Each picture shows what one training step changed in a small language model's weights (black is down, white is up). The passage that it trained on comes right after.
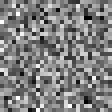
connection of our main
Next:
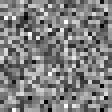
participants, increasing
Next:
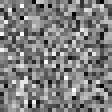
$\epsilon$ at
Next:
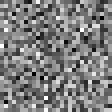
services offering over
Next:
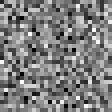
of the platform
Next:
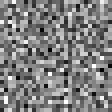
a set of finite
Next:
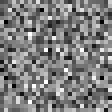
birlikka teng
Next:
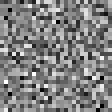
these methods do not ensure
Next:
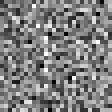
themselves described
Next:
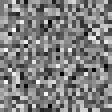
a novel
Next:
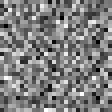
the assertion that
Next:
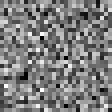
function, however,
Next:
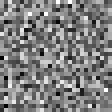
rejected. The
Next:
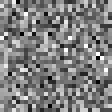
a crepant
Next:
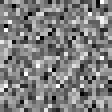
questionnaire show that
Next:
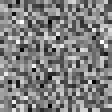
a cable with a
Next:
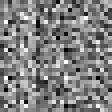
1 Status
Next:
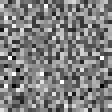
active groups. Table
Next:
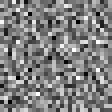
an equality of
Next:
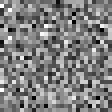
inserted in the
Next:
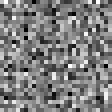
con los estudiantes
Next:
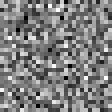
as composition, the
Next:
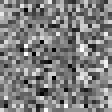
study has examined
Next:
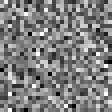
is easy to
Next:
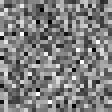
An analysis of the
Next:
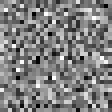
will comment on the
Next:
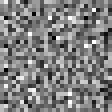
Eu espero
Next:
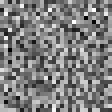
de seguridad de
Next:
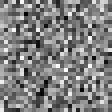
иногда и
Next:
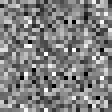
its role in the criminal
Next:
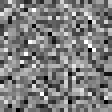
of incomes,
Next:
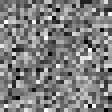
from *Cocos
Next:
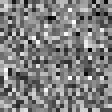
for the staff of
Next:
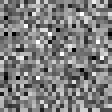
savings might
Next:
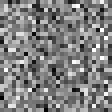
RBF approximation with
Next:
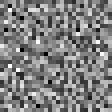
to the centrally
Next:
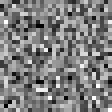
que possam
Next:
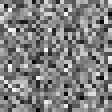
vaqt va
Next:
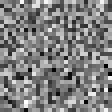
fks}}$ from the
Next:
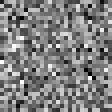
of the limits
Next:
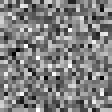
determine whether the
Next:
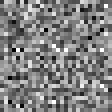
harassment of the
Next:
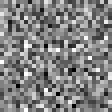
include these results in the
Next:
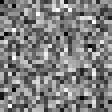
of Problem~2
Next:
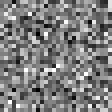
in Talude,
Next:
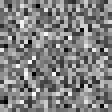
The two independent parts
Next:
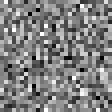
steps be taken
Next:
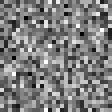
edges), and the
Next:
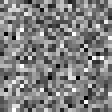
contains a full
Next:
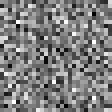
Y. Lin,
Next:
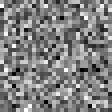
content and water
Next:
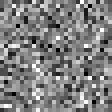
whose certain polynomials have
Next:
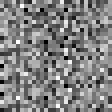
implementation due to
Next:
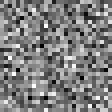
in its directivity.
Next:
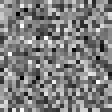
this study is to
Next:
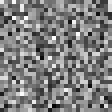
each site contains at
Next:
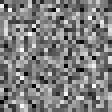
u haqiqat
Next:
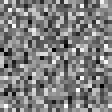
for a $|C|
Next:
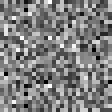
utilizando o
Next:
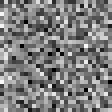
más importancia el
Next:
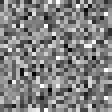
which includes our setting
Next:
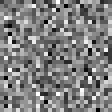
by activated partial
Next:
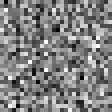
Scientific papers
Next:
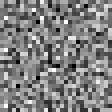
their invaluable
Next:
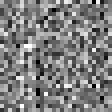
Formality is
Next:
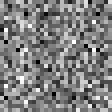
The most intensive
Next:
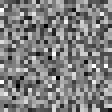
de cáncer
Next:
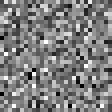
that $s$ is
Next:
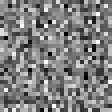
Also, any positive
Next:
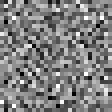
the original model.
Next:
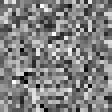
that it holds:
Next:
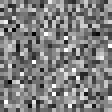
$I$ and
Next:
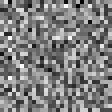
for all integers
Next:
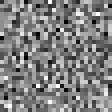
margin. The
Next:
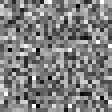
authors report
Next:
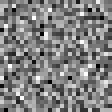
(direct application
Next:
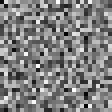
larger than that of
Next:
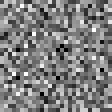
signals for the
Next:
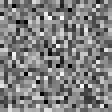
many partial quotients
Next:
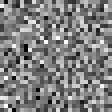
communities; -
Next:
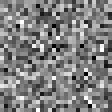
This definition of stable
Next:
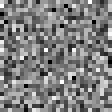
splitting does not
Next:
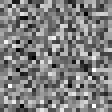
and delay. To
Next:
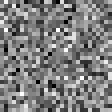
has degree at most
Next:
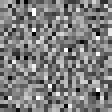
tj., by
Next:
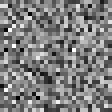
the quality of education.
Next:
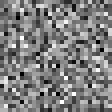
perchlorate solutions
